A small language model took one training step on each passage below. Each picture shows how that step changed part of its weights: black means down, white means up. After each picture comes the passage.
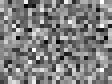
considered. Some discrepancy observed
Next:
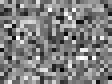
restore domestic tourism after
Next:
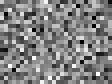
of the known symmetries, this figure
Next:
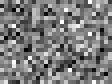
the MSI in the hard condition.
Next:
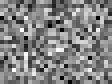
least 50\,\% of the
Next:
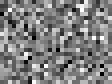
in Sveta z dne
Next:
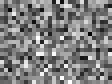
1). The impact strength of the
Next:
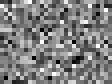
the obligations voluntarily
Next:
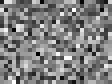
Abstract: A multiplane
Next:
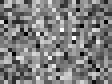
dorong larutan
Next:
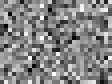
that a material can be constructed whose
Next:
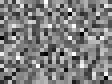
Upon Him), and
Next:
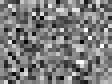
(CDW). This results in
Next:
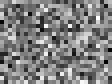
domiciliario, observamos que
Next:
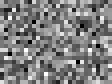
корисним у розробці
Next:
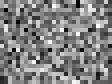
being exposed to corrosive media
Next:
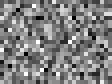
sog'liqni saqlash
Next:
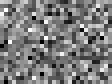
firm MURATA
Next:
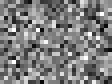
glacier. Four species of
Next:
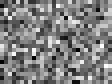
Елухина Н. В.
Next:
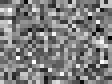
abundance ratios. Dotted lines
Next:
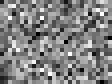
is simple conversion reactions,
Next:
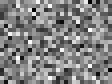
of the relative distances between nodes
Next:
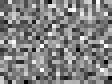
especialistas em segurança
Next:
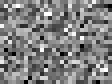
we have assumed that the contributions to the
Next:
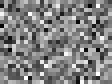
olgan bilimni amaliyot
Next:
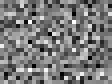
fibrosis indicates the possibility of using
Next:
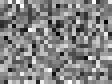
by identifying the galaxies and measuring
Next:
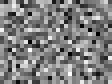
Age in the eastern
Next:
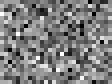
secure than the in house
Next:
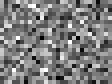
retail, in search of further
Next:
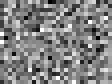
Меликова Д.У.,
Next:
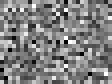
mirad que os suplico y
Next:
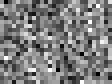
The photon field $A^\mu$
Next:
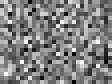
Hippocampus tristis
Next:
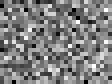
of DDTA^+ and
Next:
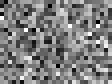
is quite reasonable in visualising the
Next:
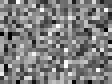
20 years long. Two different
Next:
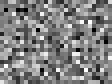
Аналіз відмов
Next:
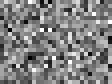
computations involving BEMT are
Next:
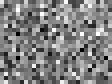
a small well-resolved feature
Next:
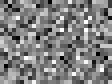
level English learners between the
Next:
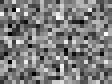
Un archivo estallado,
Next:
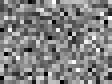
but large compared to gas poor
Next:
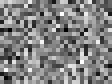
\bibfield {author} {\bibinfo
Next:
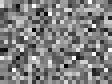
of the network is also a target for
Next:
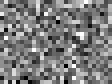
(Ra‘d surasi,
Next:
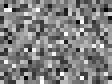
va ko'pincha
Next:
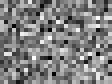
to bridge the energy spacing between
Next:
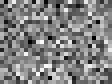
if the one--loop term is
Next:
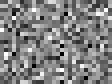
adherence to data sharing
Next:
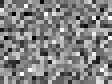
Conclusion La raison
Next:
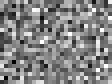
to'garaklari, startap
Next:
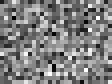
cooling off период..)
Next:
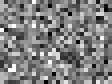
стали практикуватися
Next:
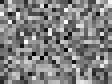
– **Classificação Internacional
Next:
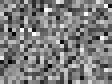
La vacuna cuadrivalente
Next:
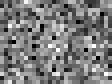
del 1833, attribuzione
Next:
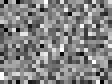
off. The vision-based
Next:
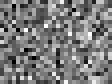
do not possess these skills
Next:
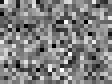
cases and for some frequencies
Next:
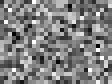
in the $K3$-moduli
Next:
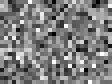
set goals, and use
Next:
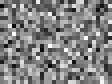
multimedia enhances the
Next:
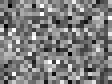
method and a chiral extrapolation
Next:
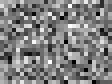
black hole spacetime we now proceed
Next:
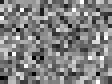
of insomnia and
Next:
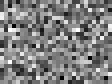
the Foucauldian
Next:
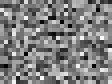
we show that the components of the
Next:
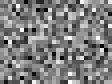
Josephson devices (in particular
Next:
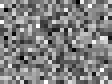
indicate a sharp QGP phase
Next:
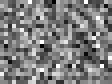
other functionals of Brownian motion
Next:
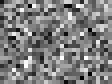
in Sardegna, ma
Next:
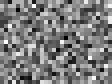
and 5 \AA) are considered,
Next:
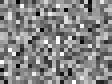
valvular heart disease,
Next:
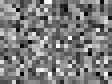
escondidas", com o
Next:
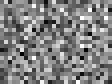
of this experiment fundamentally exist. The
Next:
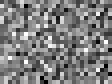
O'zbekiston Respublikasi
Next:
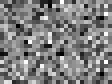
a Markovian Hierarchical
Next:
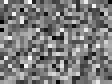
regulator of companies in specific
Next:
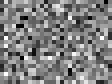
unexpected situations,
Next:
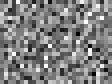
„ХПІ” Сокол
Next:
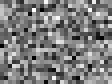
approximating the ground state. Among
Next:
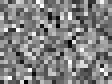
Leidorf, p.
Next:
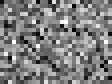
change and multivariate compounds :
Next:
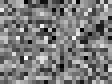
renormalization group equations in dependence on
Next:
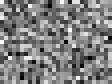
pressure. Simultaneously, the
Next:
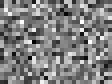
sifatida tana Men
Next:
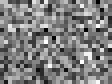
light weaker interacts with this
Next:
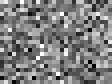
some open fields roughly at the
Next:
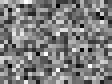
off-diagonal element is
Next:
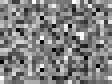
(I) and (II) are
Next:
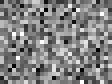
cooperative-target's speed and
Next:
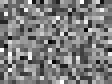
of $\Omega_{ccc}$
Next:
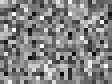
x}, t)$ in a locally
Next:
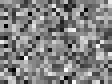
17) Giving negative feedback was
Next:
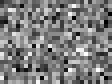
cavity QED (see,
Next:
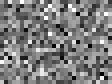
displaced binary gratings. To
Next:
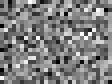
twee verenigingen of
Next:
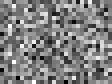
teaching patient safety which included
